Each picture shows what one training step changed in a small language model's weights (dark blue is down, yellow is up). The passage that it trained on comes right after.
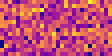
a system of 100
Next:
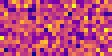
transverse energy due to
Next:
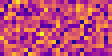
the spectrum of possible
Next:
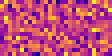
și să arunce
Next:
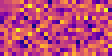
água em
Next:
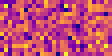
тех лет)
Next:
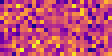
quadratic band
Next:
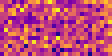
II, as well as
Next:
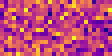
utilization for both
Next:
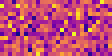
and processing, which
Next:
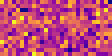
aks ettirish
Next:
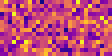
lasers, here we
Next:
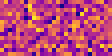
conventional electronic
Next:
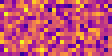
que demonstram
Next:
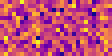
nuclei including
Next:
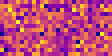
responsables del
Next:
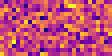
want to predict
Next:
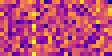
fondga ham
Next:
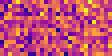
the population.
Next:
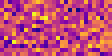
8** shows that all
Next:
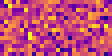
pagamento de
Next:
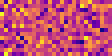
the missing
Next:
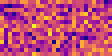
cautious when
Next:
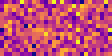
intensity and structure of
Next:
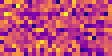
products are generally
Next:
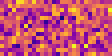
result in deviations
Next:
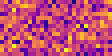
is because in the
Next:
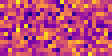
on the global parameters)
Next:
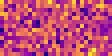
of the Xith
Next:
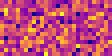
been spent by
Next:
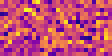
an abstract definition
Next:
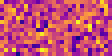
linear polynomial
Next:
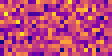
adopt almost
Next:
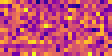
particles. We perform
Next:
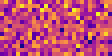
jungen Alten –
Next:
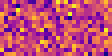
type. The mechanism
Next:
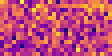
(Internet of
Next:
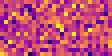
and physical time can thus
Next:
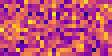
1 apresenta os
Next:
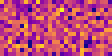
was chosen to
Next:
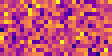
résilience des
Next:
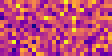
Baxter equation in
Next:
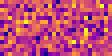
in terms of the current
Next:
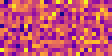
be answered
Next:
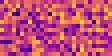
breaking is not
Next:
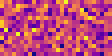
and $p$
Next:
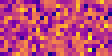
In Dirk
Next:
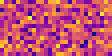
dan Hadist.
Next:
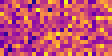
Risco de
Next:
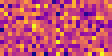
by an order of
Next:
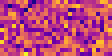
motion. To
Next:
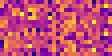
\leq \alpha
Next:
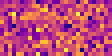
، مورد
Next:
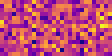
itu telah
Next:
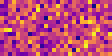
degan ilmiy
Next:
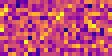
order to verify this
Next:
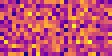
On the other hand,
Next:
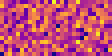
embargo, si
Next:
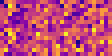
ребят он
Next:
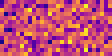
for computing the
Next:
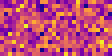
domain understanding
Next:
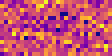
that naturally embed
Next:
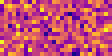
in successful
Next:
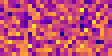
termeni pe care
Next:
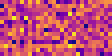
is constructed, which
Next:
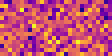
| * From
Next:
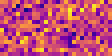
baryon density
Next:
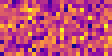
змін і
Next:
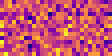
Mixture model,
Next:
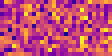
la somete a la
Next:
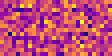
Bethe root
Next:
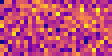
doublet of the
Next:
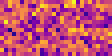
estimate the central frequency
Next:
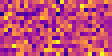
by their mean and standard
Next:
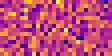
Diallo, et
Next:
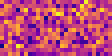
the sender.
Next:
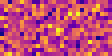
formados por uma
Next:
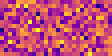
of normal imaging
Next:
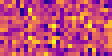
In other words,
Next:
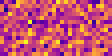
studies for the global fit
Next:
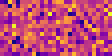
beam is a specific
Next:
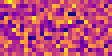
our Universe is
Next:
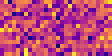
Cada formulação
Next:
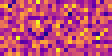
both system energy consumption
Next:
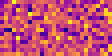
different graph structures proposed
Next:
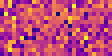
droplet shape
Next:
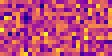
crystal structures
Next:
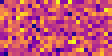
arrival is proposed
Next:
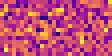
possible to increase this
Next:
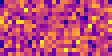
a fim de
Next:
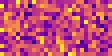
that the presence of
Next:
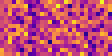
strategies can realize
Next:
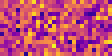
sentences in the
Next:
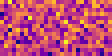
the first modern
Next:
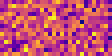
pedidos} =
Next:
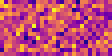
a análise
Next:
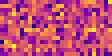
case}, Int.\
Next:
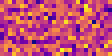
riego, control de
